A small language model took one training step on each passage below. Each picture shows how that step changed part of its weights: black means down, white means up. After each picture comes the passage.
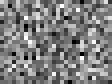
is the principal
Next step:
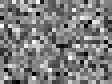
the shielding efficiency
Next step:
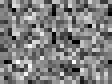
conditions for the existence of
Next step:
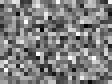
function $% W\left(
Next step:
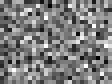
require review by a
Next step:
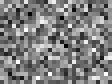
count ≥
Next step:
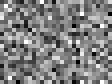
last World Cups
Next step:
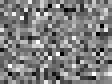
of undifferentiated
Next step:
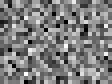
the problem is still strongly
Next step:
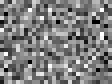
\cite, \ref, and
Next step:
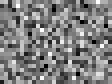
does not apply universally.
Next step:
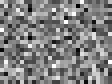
of Reference Although
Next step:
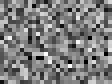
scene response. The
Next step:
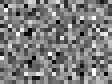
still has very few
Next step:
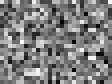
in the total loss function.
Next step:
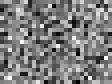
Bäcklund et
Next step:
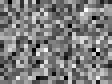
calculations to characterize their
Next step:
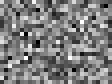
on the intersection $\cal W$
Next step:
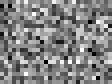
the United States.
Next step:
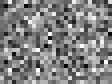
reproducible code are
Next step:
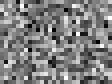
=\gamma =0$) and low
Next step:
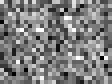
data either displayed as
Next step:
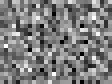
state is possible. We show that our
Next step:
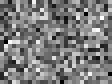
to report in the
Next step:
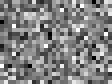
a concentration of 20
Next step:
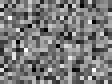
The verified, up to
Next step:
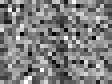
almost surely}
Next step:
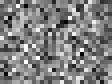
particular, for every $t \in
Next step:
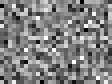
slides Inv.
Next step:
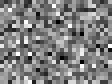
of a non-classical
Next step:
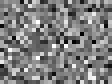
direction. Then we prove that
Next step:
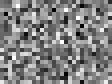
be considered below, the
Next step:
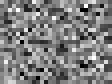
equivalence classes of {\it
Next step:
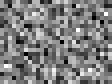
the signal $X$ and
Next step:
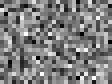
from lower GIT between Jan
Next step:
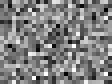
two challenges: analytical
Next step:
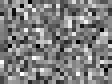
$\varepsilon$-links for
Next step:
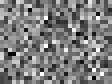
by the conductive
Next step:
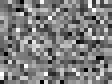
reduce recruitment of
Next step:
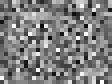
a steady-state
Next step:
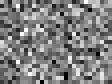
have their security supported
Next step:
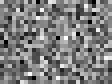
central role in teacher
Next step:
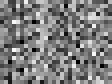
describes the development of a
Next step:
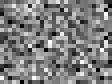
Quality Doctoral
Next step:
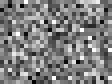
satisfying our axioms
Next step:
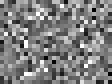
and voltage are vector and
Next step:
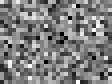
distinct while also containing
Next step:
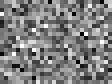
open 4-manifolds in
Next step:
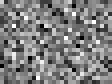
In this section we discuss the
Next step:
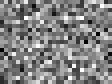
bones are fully
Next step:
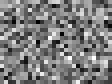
page 343, line
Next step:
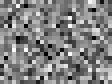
addition, if $U$ is a
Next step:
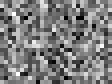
decreasing seed bed
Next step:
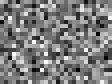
the autoregressive
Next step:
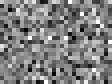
number of the lower state. This
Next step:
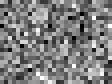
chain. This is only allowed
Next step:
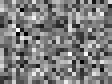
central extension of a
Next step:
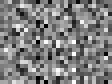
Let $\c$ be a
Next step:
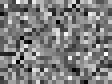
constants were calculated by the
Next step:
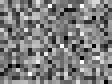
models can be very accurate in
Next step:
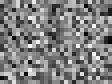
[16] for estimating sample
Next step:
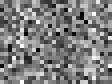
this we deduce, using
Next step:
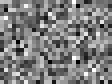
The fetal wound
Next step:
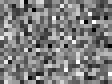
Theorem\ 3.3.}\quad
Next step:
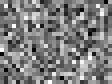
adaptations ensure that each region
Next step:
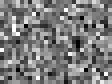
$F$ fixing both
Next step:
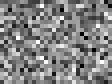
with zero-orbital
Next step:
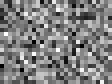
the SMOTE
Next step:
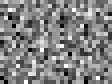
3d orbitals, with
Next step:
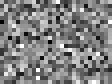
with DLCO >70
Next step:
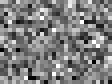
and 25) and the number of
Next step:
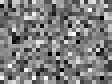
in various domains.
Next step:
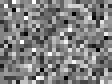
expact that our approach also
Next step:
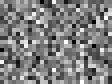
the Yandex data centre.
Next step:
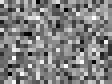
highly significant difference within
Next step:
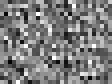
been missed in the
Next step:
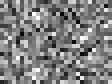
emphasize that these constants
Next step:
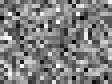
RMS measurement noise:
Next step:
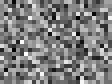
of Reed–Sternberg
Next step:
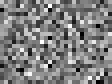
We extract the domains
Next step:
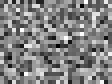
Fermi surfaces.
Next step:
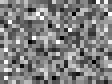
and around public
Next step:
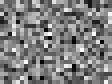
with $i<n$ leave
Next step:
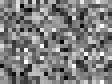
then squeezed in the
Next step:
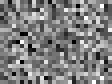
to the hoping energy
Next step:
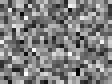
for the lowest [(a)
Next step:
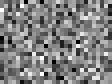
mobilisations such as the
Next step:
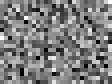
that are adjacent with
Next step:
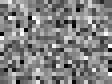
bibliometric analysis of
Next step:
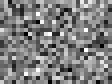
attitudes. It is
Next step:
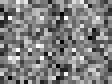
essentially comparable to that
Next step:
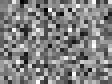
Section 6.1 we obtain
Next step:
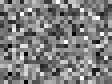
method, here we use the Figure
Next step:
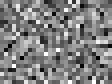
this paper, we take a
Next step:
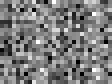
two basic types of
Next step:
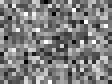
definition of $\nu_\lambda$, the
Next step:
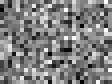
very positive. One important
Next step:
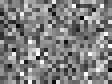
methodology for comparing a high number
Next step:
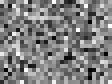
delays and other measures.
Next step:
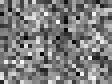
calculate the cross section
